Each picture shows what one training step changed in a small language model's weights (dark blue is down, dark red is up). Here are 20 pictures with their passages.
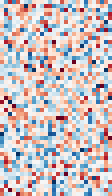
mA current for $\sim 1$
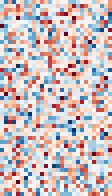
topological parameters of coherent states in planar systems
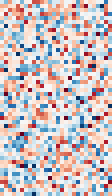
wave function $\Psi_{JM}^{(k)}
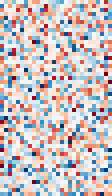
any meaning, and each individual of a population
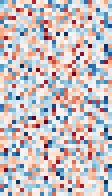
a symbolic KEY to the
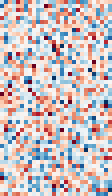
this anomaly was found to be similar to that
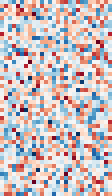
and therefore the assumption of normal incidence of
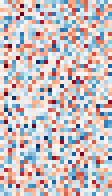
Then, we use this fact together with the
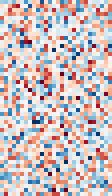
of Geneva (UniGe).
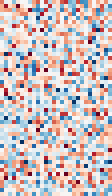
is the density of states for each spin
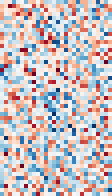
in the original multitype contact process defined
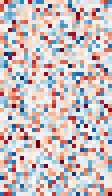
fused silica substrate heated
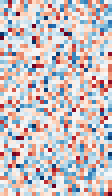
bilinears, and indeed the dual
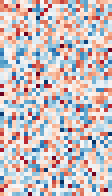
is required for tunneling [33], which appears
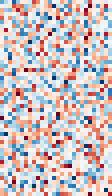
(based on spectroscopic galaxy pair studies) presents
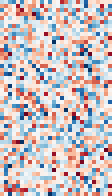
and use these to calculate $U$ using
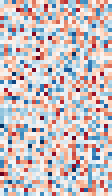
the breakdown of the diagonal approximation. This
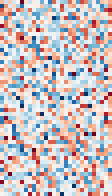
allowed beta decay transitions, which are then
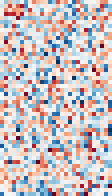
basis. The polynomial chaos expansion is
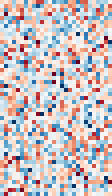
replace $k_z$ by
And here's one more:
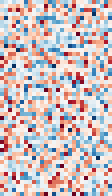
that this convergence is sufficiently slow that
